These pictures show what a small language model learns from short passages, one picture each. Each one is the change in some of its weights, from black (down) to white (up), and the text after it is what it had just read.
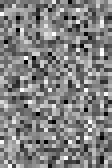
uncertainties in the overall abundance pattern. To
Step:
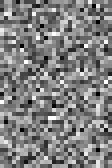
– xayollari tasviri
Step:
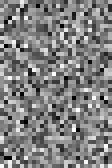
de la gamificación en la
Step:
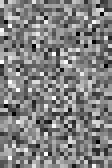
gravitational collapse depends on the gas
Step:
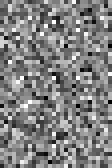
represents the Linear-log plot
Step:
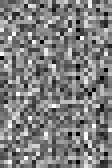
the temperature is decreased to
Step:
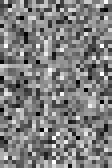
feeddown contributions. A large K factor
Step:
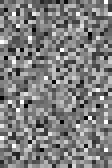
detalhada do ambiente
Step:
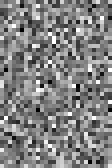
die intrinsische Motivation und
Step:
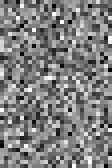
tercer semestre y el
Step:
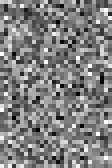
them by systematic pruning of the structural
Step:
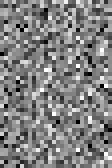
This behavior cannot be explained at this
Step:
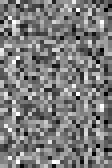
which implements three-wave
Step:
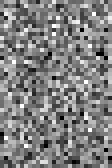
$O_i$. For example,
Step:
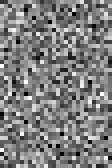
localización en el centro de
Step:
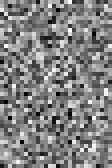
0.39$. Also in this
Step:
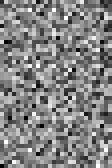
particular, we consider the following attacker
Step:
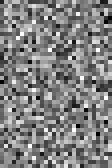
diagnosticados después
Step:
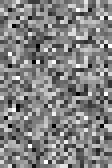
partial {\em vanishes} along
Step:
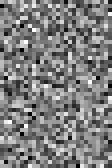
vínculo social e principalmente suas
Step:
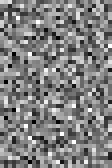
{X.}~\bibnamefont {Liu}},\
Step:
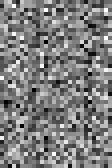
створення комплексного
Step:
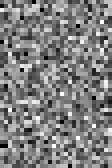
populations +2 to +7,
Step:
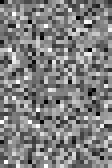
Ley Federal de Derechos
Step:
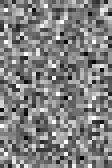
magnetar birth rate of
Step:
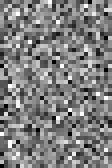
мету, замисел і
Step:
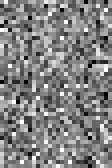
\omega \cos(\omega
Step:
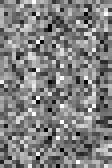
а также отечественных и
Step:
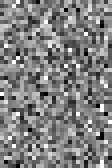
of the length of the weight vector
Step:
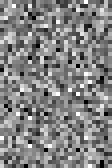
as more typically shown in the ratio of
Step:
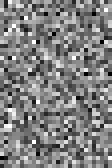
simple misconception?
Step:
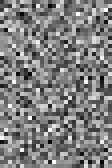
residing, actually working,
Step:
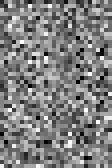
that must be obtained from the matching
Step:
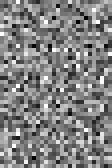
the STN of the adapted models
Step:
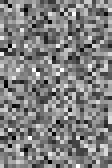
Planificación e identificación de
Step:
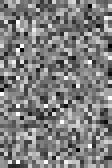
la mémoire humaine et
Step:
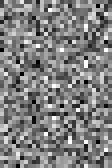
energy flux of GWs from the
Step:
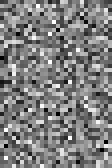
авторки (Митина
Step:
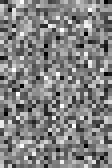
Se inicia este apartado
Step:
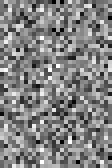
X-ray shot.
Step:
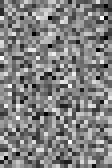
eslab qolish. 2.
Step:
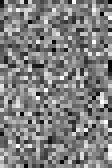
material began to undergo
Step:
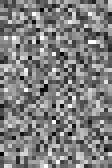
Lei n.º
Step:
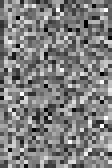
u negovanju
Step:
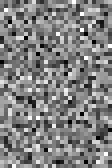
such as physical dimensions, the presence or
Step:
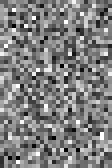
the expectation value of the parity
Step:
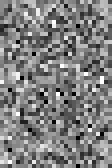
whereas the ordinary intensive
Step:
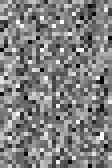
the response of the spherically symmetric
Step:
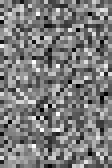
istraživanja se
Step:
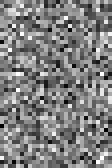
большие данные,
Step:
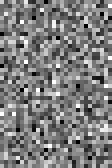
interested in darkness]. 2020.
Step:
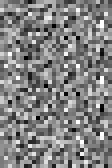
with the usual plus function
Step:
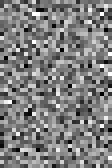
dans le cadre de la
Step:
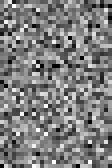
lien moyen entre observations.
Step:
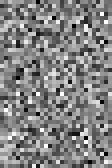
Galaxy discovered by the
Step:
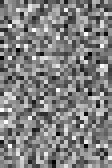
ascribe to the dominant effect
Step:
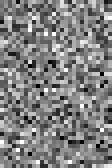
Radiology ³Institute of
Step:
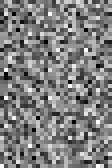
O'zbekiston Respublikasi ta'lim
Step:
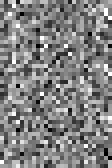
и альтернативных.
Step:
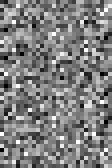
ҳам узгариб
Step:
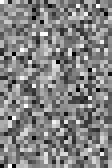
conserved and represent the Lie
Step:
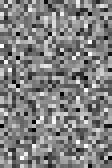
(\ref{dgln}) via
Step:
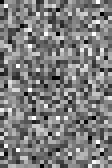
their postmerger analysis of
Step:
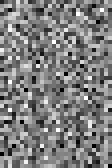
dem die vorliegende Studie
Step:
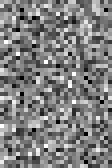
yozma yoki boshqa
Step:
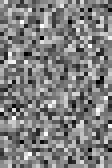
of $V$, averaged over the
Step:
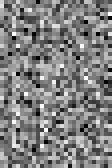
berilgan. Jumladan,
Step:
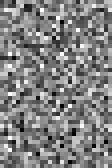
y Urdaneta (ob.
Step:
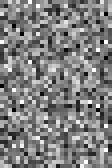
is probabilistically obtained from the
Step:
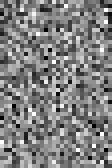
years when male have an excess of
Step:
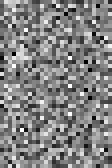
4 and 3, respectively. In this
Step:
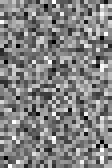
Earth. As previously noted (and
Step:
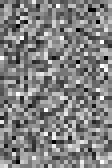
common method to replace mechanical
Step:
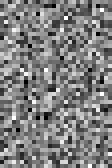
re-expanding the corresponding coupling
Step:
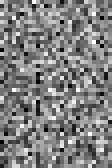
]{Jet Propulsion
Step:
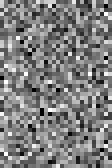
[$.\par For a generic
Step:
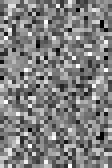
the data is compared with the one from
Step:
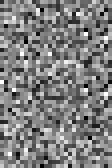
konsumen merupakan
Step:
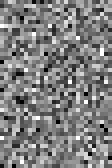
The heating and chemical profiles
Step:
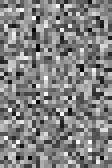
3D results of the experiment described in
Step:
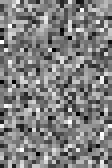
and the packaging design
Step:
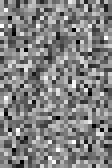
to resolve as small frequency shift as
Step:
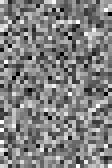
de Clarice Lispector.
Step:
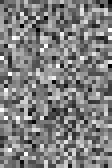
vibrantes a neutras.
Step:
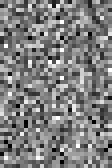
HDRG decoder can pair
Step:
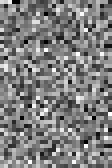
que por ambos métodos
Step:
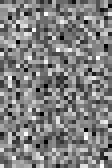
na temática das mudanças
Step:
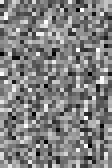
the fluctuations with energy are on the same
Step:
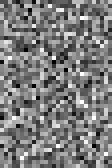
mijozlar uchun onlayn
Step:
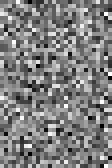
um profissional especializado em
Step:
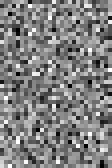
QCD axion arises as the
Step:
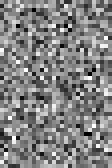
three datasets as follows: 80\%
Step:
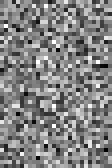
baseline algorithms of recommendation
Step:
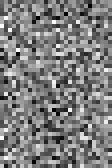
случаи его
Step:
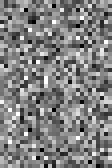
only unavailable events at the end
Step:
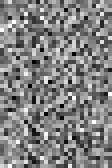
Funded by the European
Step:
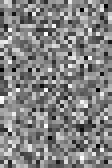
"o'ziga va
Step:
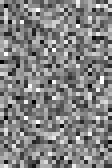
absence of non-linear effects or
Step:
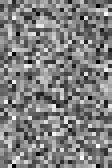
slow, however, and such feedback
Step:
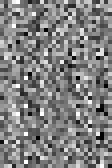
with respect to the time of the
